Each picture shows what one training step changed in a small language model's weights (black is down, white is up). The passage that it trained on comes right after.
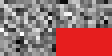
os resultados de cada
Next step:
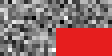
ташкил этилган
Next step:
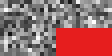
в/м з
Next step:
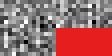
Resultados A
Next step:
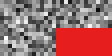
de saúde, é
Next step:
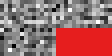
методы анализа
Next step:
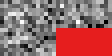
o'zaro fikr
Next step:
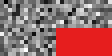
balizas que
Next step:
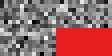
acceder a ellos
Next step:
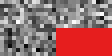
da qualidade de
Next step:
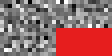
des centaines
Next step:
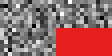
en mesure
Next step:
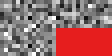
discutir a
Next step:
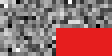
debe aplicarse a
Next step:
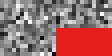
Reihe von
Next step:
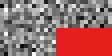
Лайли ва
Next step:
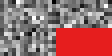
de Janeiro:
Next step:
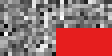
халқ орасида
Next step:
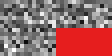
Umfragen unter
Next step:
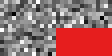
de celle
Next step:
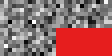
تحليل دالة
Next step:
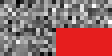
i (poza
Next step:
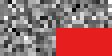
cambio, se ha
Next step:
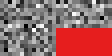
oladi va
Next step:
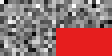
Sendo assim,
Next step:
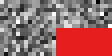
eu une
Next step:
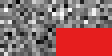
на нее
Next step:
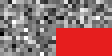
condições de espaço,
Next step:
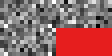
ceux des
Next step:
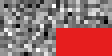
для решения
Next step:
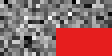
La pesquería
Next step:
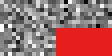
ega edi.
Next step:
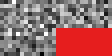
aún las
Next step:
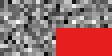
digital educational
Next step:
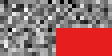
pedagogik amaliyotda
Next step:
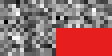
uni fazoviy
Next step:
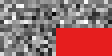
por correspondencia
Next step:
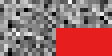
unificar todas las
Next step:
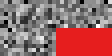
sababli ular zamonaviy
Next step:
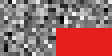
ijtimoiy faollik va
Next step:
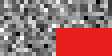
entre segmentos não
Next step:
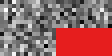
» Innovation
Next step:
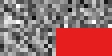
a boulder
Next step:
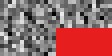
projeto ou
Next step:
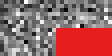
daher ist
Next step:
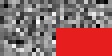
Studium der
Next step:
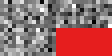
tashkil etilishi mumkin
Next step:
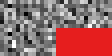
BRIC a
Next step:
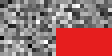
e diferenciação
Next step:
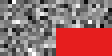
obra, contribuindo
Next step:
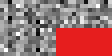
pois através do seu
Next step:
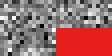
с головой
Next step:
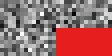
ny kontext
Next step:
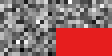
sostenga i
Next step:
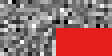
în final, a
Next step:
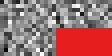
O‘zbekiston va
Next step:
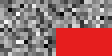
muloqot qilish
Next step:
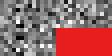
máximo de
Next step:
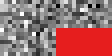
йилларда амир
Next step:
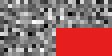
Leute ein für
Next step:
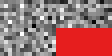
não há um
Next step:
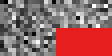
Nur Ain
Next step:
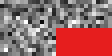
efficiency of
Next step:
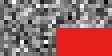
Un domaine
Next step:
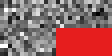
по теме
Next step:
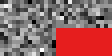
cual es un análisis
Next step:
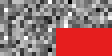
Disponível em:
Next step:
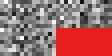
ijtimoiy xavfi katta
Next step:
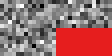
his scholarly
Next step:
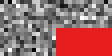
foydalanishning ahamiyati
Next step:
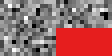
Urganch davlat
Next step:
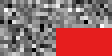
în sensul
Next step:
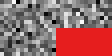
y dignidad
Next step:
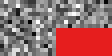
dolar toplam
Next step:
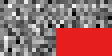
respecto a los
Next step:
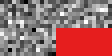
so'zlar ham
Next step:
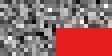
de Justiça
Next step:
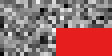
pontuam a
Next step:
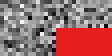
as referências
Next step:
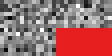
islom universiteti,
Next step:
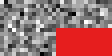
increasing the
